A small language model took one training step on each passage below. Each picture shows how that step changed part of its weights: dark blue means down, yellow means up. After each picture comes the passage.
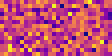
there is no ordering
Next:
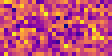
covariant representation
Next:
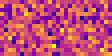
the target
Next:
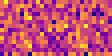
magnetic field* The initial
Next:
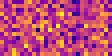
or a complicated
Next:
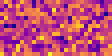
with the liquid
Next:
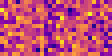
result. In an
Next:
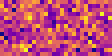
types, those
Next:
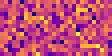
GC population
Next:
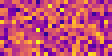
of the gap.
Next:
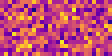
predictions} we will
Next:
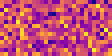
of the prior distribution
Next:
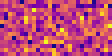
Rev.\ C
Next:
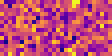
to the Rabi
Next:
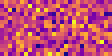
of quantum transport
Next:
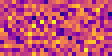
affecting the
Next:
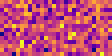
at high energy, it
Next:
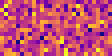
Match), the
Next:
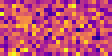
in each DP
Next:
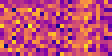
well described in
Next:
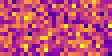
map (figure
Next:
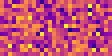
model and the observations
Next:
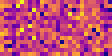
refines the outline
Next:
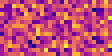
the corresponding random network
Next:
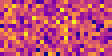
\right)\ee of
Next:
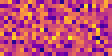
mass is estimated by
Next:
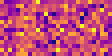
and G.E.
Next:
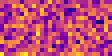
the test set. The
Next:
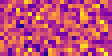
The width of each
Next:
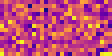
have at least
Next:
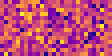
states labeled by
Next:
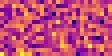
the underlying
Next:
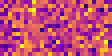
who face
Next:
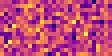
orbit, \be
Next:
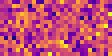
this case, $\alpha
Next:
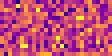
effect that may be
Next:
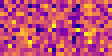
process $n\rightarrow
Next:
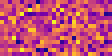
of the atom in
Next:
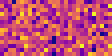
(defined as the
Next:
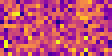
relationship of
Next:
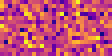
Qing, which
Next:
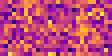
transformation. Since
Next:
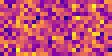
to numerical simulations
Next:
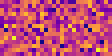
higher dimensional feature
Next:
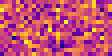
balanced out
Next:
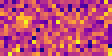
example, the application
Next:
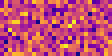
national system do not
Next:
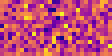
curve with the
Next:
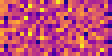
(Poled from
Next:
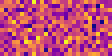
m. So it
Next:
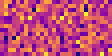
\rightarrow 0$ line
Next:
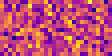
third one should
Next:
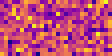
have a direct dependence
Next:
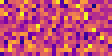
LLMs to
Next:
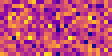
we have introduced
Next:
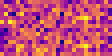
us to identify
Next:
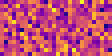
Right: The corresponding
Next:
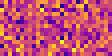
Namely, the
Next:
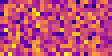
integrand is
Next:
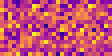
varying temperature
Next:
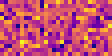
geodesic equations
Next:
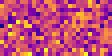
this paper in section
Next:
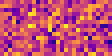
contour lines of
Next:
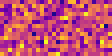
the scattering
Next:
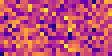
determined later,
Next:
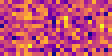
regions, while
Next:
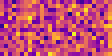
well as quantum effects in
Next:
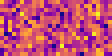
expressed by the
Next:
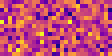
and no correlation between
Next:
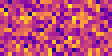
our case, we have
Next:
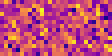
an increase in
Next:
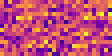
behaviors. A
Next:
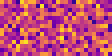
symmetric constant metric
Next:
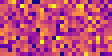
pore surface be
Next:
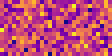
nonlinear effects, by
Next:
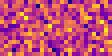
They mainly
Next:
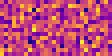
the BEC or
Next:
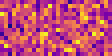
The voltage
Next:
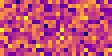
random version of
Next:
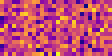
large parameter region for small
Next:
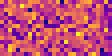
molecules is
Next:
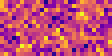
points, as shown by
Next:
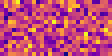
we deem the
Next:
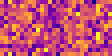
moves from the
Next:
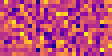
an $n\times
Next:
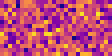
finite size scaling
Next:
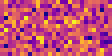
an encoding
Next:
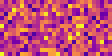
using the \distr
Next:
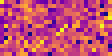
associated with FS
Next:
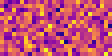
The majority
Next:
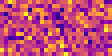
dust and radiation
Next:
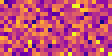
to total gas mass
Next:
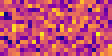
simulate the quantum
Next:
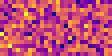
a system composed of
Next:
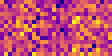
to identify critical
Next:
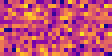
scattering for
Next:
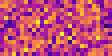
taken effectively
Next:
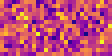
through $\left(
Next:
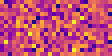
to clarify
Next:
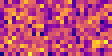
has been adopted
